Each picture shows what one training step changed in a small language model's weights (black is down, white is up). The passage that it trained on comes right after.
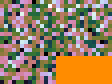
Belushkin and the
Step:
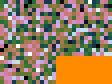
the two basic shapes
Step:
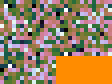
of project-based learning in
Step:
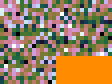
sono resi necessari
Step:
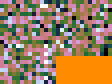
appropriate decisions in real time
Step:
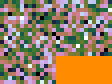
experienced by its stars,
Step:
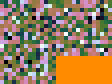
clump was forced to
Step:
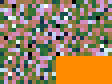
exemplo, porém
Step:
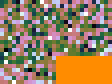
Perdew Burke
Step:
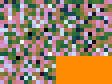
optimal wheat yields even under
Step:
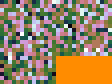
Zhang, H.
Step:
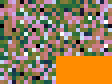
Figure 4: Real
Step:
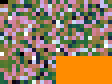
como fonte de
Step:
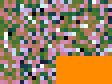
spectral shapes of the
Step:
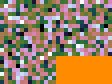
take). Data analysis The data
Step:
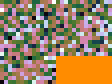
and enhances the outcome
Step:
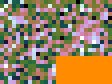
a few MHz. A
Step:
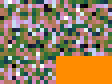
valuable assets and
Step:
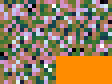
flat band neighorhood to
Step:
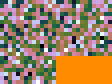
Metrics} We define
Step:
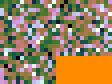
gum had been observed when
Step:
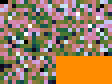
como: classe
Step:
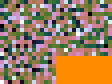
imkonini beradi.
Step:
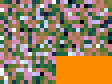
and your family may
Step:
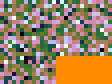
$p$. In the first
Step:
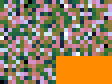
the absorption of photons in a
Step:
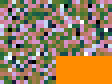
of a 25-hour
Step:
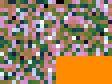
como conduzir e
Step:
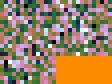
the relevant part of the
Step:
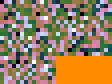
type 2 diabetes
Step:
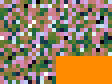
and $\delta(x)$
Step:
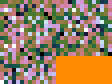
with definite deformation parameter
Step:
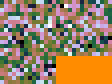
allow agents to react
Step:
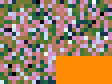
**ACTNOW**, to
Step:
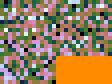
раза ($p <
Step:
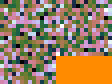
presidente 39.
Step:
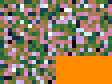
ranking of alternative inspection
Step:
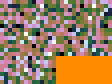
that appear to be greater than
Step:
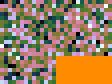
o'ziga xos
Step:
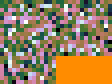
parts of sports. This
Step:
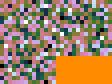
direction and wisdom,
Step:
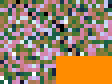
or Northeast
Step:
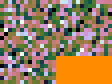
However, a more comprehensive and
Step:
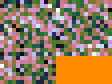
aniqlash maqsadida
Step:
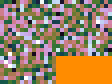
700W is required.
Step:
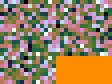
This is because the realities
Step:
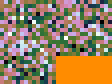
критериями при
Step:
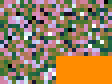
we have checked. We
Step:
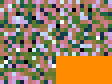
we propose a novel hardware
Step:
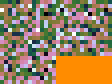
and pp channels in the response
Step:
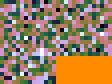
year, method and methodology,
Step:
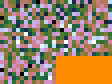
ps following excitation, supporting
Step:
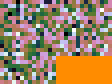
hypothesis that all of these
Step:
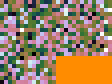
needs; technology, more
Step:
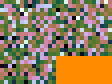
institutions, ongoing
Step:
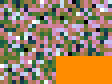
Sanctions and The
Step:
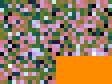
Alternatively, you can
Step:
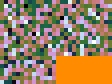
the centre of research.
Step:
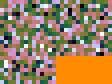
increasing number of landfill used
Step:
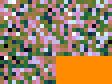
Water Pollution in
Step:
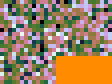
of the 4 more external super
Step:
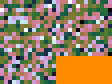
casó el Principe
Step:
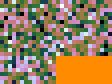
for the students who pass the
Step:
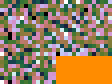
or business representatives. All
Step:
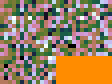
between the theoretical and experimental data
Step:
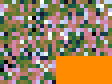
are described in BS
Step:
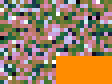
in turn are given by
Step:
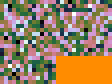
of Polish origin in
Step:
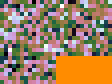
to bring out their
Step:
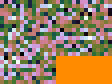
bulk viscosity in
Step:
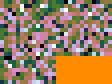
areas [1]. All parts
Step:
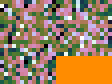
water makes concrete.
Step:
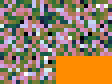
mosquito predators with
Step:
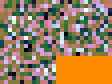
between the score of each
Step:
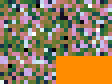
9 years of age. In
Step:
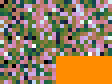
40%) in which plantain
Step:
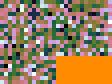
processing tasks. They further
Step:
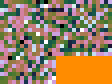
hand, is found to be
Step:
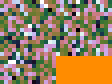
assigned to job j ,
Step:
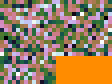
que el medio produce cada
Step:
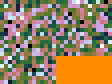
art 6 paragr.
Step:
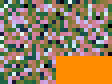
a graphical format, which
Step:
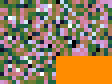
anisotropic angular
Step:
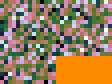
Fig.9. This
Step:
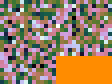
texnologiyalarni joriy etish
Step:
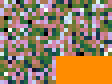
interventions. Our
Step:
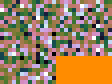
and slowly decaying response
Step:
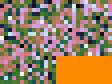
chemistry. Recall
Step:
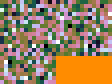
type of models are therefore
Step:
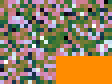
we have checked that the
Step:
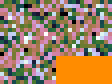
“innate and natural
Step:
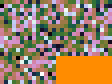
- Methodology for examination
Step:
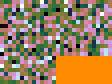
included, and 772
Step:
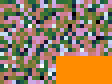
suggesting that photons travel by
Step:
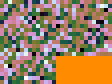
is often distorted by
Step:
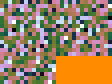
phase can be tested experimentally
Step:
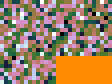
J-GAAP allows
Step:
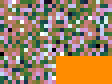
make up all the food we
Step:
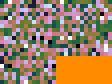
nobody understands Quantum
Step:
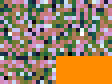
first estimated spearman correlations
